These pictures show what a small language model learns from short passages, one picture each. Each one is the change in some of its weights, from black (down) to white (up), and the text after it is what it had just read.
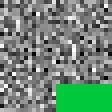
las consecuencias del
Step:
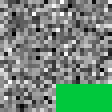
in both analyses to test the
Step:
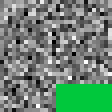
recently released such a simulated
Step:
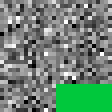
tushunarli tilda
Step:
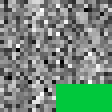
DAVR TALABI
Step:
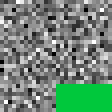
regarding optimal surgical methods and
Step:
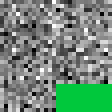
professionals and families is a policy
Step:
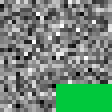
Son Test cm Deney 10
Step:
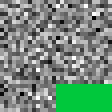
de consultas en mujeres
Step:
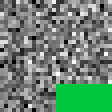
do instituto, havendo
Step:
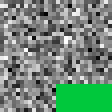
We evaluate the performance of our generalist
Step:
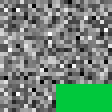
R. N. et al.
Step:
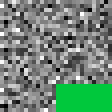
ensures stronger component compared to other
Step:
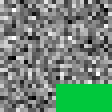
uning takomillashuvini
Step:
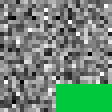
models, is therefore imperative. To
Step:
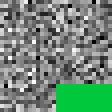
effective action up to the second order terms
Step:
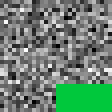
way (e.g., to
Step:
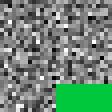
force. Macken uses a
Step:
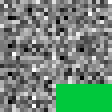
methods with individuals and groups with
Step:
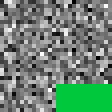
\cite{rho}\\ \hline
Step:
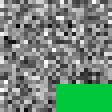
Ferdowsi University of
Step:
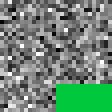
end of the interval. Let us call
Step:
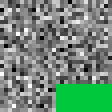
conclusions. Keywords:
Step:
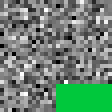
of the similarity property, it follows
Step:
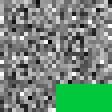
کے علم
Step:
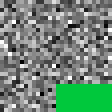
also more susceptible to
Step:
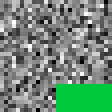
their visions for ethics of
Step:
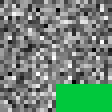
Participants were provided with
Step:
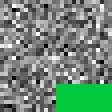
of polaronic and molecular states
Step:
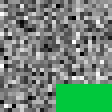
flat, the phase depends strongly
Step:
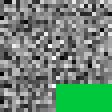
and warehouse employees
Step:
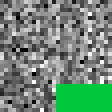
and some 16 specimens collected
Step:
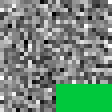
,001 Actitud hacia
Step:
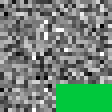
relaxation of the Huber cost
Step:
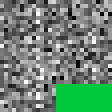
por parte da população local,
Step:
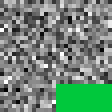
the eddy turnover rate,
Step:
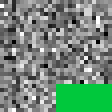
тепла, що
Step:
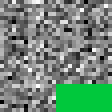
nZEB (Nearly
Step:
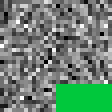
footprint improvement decreases.
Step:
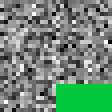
against regional and global peers.
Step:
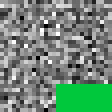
mendukung ISIS terus
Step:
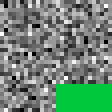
amalga oshirishda,
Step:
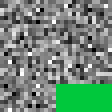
\frac{\chi_q -
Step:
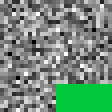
of these conversations took place
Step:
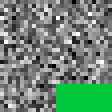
steel 316L. A pair of
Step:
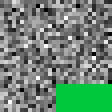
manufactura aditiva e
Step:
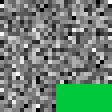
essas fases na evolução
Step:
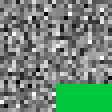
there were differences amongst positive samples according
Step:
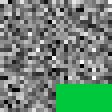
características originais do
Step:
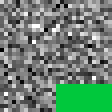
with minor variations. For
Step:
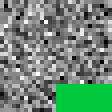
A SYSTEMATIC
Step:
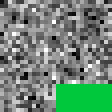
7-d-old seedlings
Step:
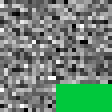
the Kirkwood distribution. We
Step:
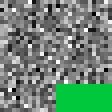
on a \$50 million
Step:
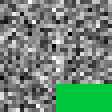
constructed with a fusion spectral
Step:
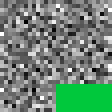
yo‘naltirish, kasbiy
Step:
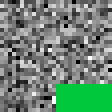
refractive index distribution used in this
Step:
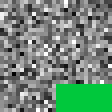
throat. In particular, we
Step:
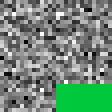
rise to the long-range magnetic
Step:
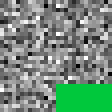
More information on WYRED
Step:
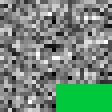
к языку и т.
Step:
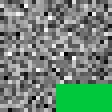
Especie nueva de
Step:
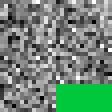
between classical and quantum probability is provided by
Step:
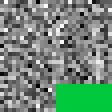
size of a galaxy's
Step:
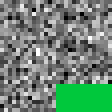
out-degree distribution, and the
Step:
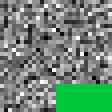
in $T_pX$, and the
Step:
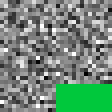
has emerged as a powerful
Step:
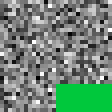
(DPPH) for estimating
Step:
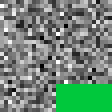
These mixtures being identical in
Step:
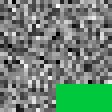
Среди участников
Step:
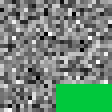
women in their real-life
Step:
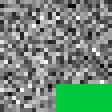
a string of length $m =
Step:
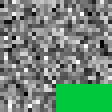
by A.A.Migdal
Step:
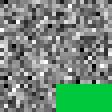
to 30 weeks of age
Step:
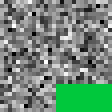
havoning ajralib
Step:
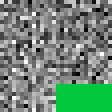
the temperature $T$. We use
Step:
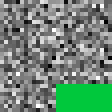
Betrachtet man im
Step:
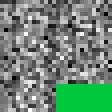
що майже
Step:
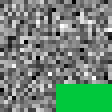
Our results showed that for both the
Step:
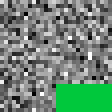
za rubezhom
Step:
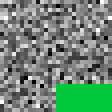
for hue is empirically set to
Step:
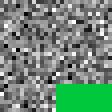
empty symbols: aged
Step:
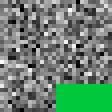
muhitini yaratish;
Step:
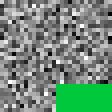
it was naïve for scientific
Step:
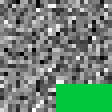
y Manuel Sánchez
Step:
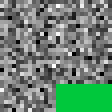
This prospective pilot study
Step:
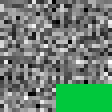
quasicrossing point between level
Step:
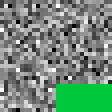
2009). Timescale of the
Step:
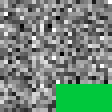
is consistent with a higher density of
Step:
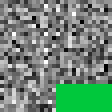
20% of all pediatric
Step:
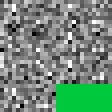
a stroke eredetű
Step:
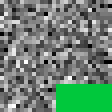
predictive advantage. Figure
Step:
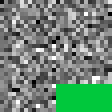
Legea cu privire la
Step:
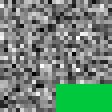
услуг. 3.
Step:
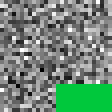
in OCTA has been
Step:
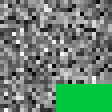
of multiplication over addition.
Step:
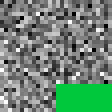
we want to give a way to
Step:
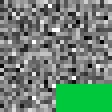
reference computed with an exhaustive
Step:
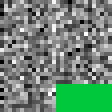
odontologia traumática
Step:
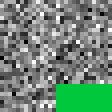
dimension of spacetime, $N$, and
